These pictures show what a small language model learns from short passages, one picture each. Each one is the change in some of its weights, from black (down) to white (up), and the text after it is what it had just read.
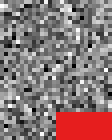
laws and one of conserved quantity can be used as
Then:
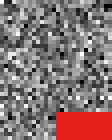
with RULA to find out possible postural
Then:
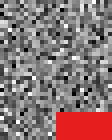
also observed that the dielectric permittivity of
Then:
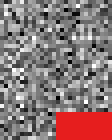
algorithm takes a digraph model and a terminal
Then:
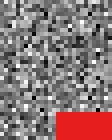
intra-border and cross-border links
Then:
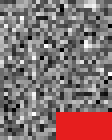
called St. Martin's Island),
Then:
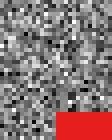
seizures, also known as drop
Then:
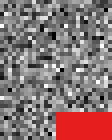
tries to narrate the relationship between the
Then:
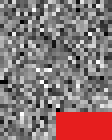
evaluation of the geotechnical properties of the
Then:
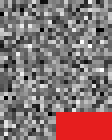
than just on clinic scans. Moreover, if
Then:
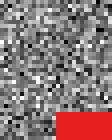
a crucial role; if implementers lack necessary skills or
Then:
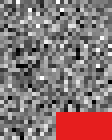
and $Y$, therefore $\frac{\partial
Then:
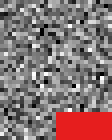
a FEL comprise this facility. The
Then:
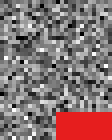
and $\approx$$22 R_S$ for
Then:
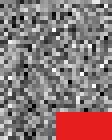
B_c^+ production. Figure 5:
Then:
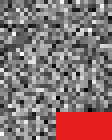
A.~Ioannissyan, and
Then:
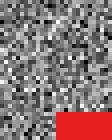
the fit to the electron data, this then
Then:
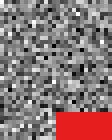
level, it implies that there is significant difference between the
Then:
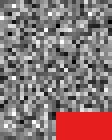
schematic of the first sample of SiC
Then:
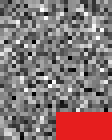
2007). According to Mazzeo *et
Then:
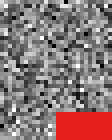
reflects the fragmentation of the magnetic field into less and
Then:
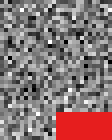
invariant set} We design a tube MPC scheme
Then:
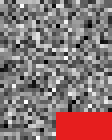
normality assumptions, Mann-Whitney U
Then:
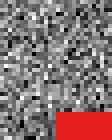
of the most bound mode increases almost by an order of
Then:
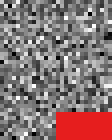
(supportive spouse/family) on
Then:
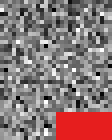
of our knowledge of the magnitude of the quark mixing parameter
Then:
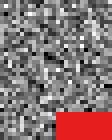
Barnosky et al., 2014) whose impacts have
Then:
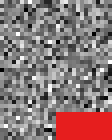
share class learning experiences to the whole Seesaw class
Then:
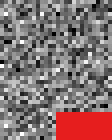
for identifying security vulnerabilities. This is a first step
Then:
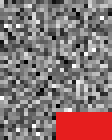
allergies denied, who started with a picture of
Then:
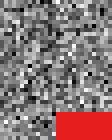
Research Department, Oslo - [4].
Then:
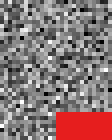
documents. \begin{table*}[htbp]
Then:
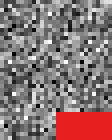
we have \begin{align} \sqrt3
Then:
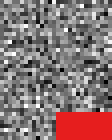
Code-switching \\Speech
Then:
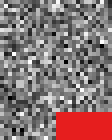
Atmospheric Sciences, University of Hawaii,
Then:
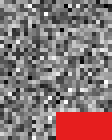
this is due to the fact that during this regime,
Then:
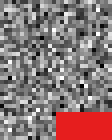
Barcelona, Spain;
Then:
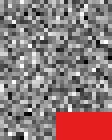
attributed with the assault that left Pedro
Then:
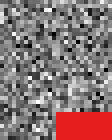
a large amount of data.} To apply our algorithm over
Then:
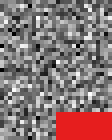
declare no competing financial interests.
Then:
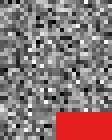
worst-case SD assuming LR, and because
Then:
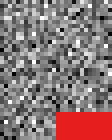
heart conditions remotely, without compromising
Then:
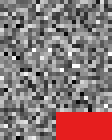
between 31 and 40. If we consider the educational level
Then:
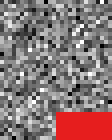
long scan times. The Adiabatic
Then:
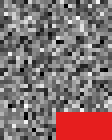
to Mayurbhanj district only;
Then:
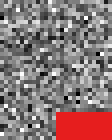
is used for storage and efficient retrieval of vectors.
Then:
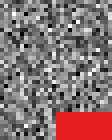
in Metabolic Syndrome:
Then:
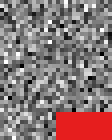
Figure 1), where meteorological conditions,
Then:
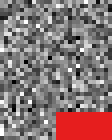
physical energy cascade across all the investigated
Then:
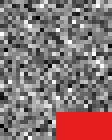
large quantities to a very high quality. While
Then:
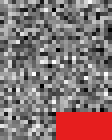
Women's Chapter and regularly hosting
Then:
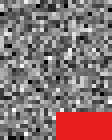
with visceral accuracy. However, these technologies are
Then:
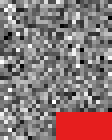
clinicians, laboratories and MSM
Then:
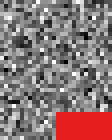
in frequency, whilst the divergence only appears
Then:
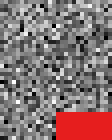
to 28 of April - Several data
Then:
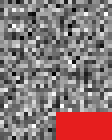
campaign could be adopted based on this.
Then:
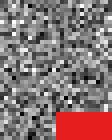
$Cry$ genes as merely one
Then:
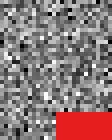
implement spin-based computation schemes or to investigate bosonic
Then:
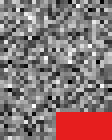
valid \ac{MAC} address because none
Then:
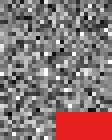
the most popular of all AVR controller used
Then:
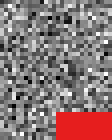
versatility was given to the participants, being able
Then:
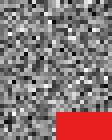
while it is not explicitly seen in the figure, the
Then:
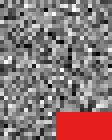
the atmospheric mass-squared splitting
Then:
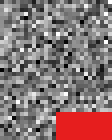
commit that converted a crashing input to
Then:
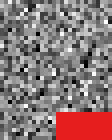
norms as a moderating variable, especially in
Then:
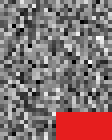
help to allow them access to relevant information and communicate
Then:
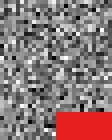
Molecular Entities, FDA –
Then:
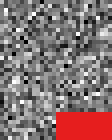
image $\theta_{1p}$ (solid
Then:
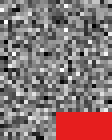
system noise (1.89 pm) and temperature
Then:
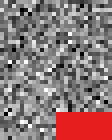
aspiration for predictable and increased funding to
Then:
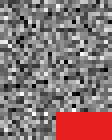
between 100 GeV and 1 TeV. It is interesting
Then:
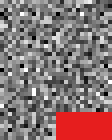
into textbook content enables students to form values of sustainable
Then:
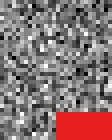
to the partial implementation of Bureau and
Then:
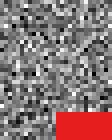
grip of dreadful fear of development
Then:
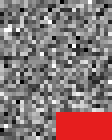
developed to support both context-aware and
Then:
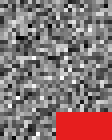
and Mikaelsson 00]. Their task
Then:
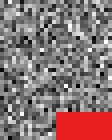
in the form of nanostrips with length
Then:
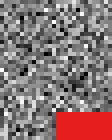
SHA is much lower. The value of
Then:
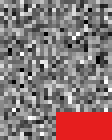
head of the family according to Occupation
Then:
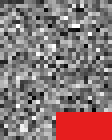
given the expected value $y_{i}$ is:
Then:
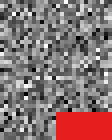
to approach the spill region at sea in
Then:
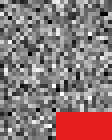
test was used to determine whether there was a statistically significant
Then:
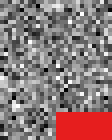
probabilities in an earlier note (3), but did not
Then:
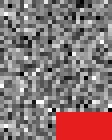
in Music Information Retrieval
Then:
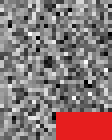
Disasters (MRMI&D,
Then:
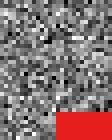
*Brihat-Trayi* and
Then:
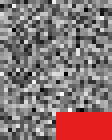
is an alternating voltage source, D is a
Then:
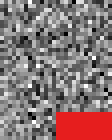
in her family. In the extraoral clinical
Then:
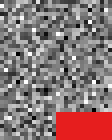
calibrated SP spectra. We then resolved the
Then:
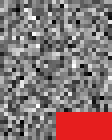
internal affairs bodies within their powers
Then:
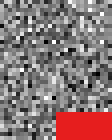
business* leaflet provides twelve high level
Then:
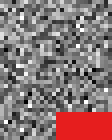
lines. Blue indicates upflows and red
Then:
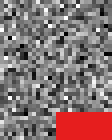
Knowledge: International Development Research Centre
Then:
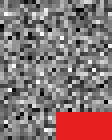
and ChexBert exhibit AUC values around
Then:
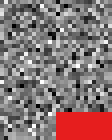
each participant a 15 minute session of free play
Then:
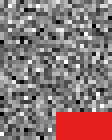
on mathematical modeling of the submerged arc
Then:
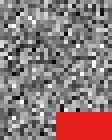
Enterobacterales 4. Related Documents
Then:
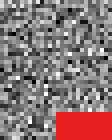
personal data in the investigation or monitoring not only of online
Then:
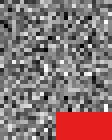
or by merely pressing one's
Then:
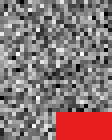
among the subjects. Again, that participation has more
